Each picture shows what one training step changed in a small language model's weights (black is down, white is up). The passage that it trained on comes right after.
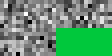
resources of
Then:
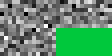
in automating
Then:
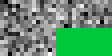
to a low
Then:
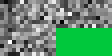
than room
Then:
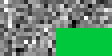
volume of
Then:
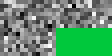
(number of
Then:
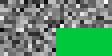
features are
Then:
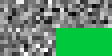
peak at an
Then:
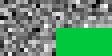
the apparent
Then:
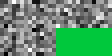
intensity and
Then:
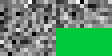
can enable them
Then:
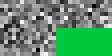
rise to a
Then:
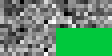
nothing more
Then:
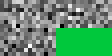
of good
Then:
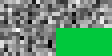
alteration of
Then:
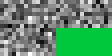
type I the values
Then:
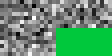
the pion mass
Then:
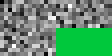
two domain
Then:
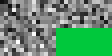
to grow a
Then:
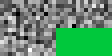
relationship between the
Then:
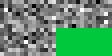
phase and shock
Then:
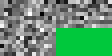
and computing
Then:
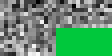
in the theories
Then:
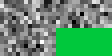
da variável
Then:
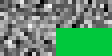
the relationship between
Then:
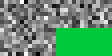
was prepared
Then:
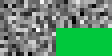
de instrucción
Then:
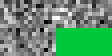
people who
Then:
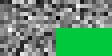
and the prime
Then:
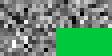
de ello
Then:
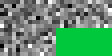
care a
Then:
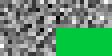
transition. This
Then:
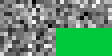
word value in
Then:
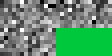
from 7 to
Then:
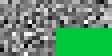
initial decision
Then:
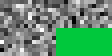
de acordo
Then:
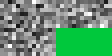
recurso de
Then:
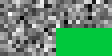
detector domes
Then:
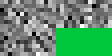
When a second
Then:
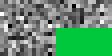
an author
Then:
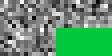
the model was
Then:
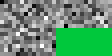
used provided a
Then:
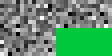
a relationship between
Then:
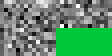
vessels are
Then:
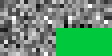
performed to
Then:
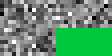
above. The
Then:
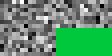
is interesting
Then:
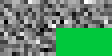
functionality. In
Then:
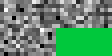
ORW function
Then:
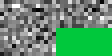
such problem
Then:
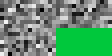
fact that a
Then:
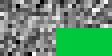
the data.
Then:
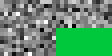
of AGN
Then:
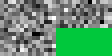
actuation that
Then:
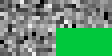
the field of
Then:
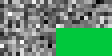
side of the
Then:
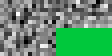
the percentage
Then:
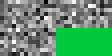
defect stress
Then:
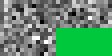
The {\it
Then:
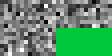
shifts and
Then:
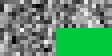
Taking the
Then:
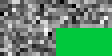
sufficient to
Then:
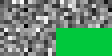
is an indication
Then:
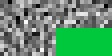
deployment of
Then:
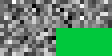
both cases,
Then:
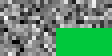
understand their
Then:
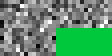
very useful for
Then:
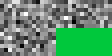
une association
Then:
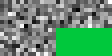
$U$ is
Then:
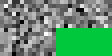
apresentar o
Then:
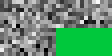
of teaching
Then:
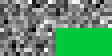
direction in all
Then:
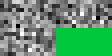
of the measure for
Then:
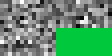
et al.,
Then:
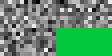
over all edges
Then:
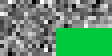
the complex fields
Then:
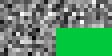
behavior on
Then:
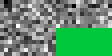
se, as the
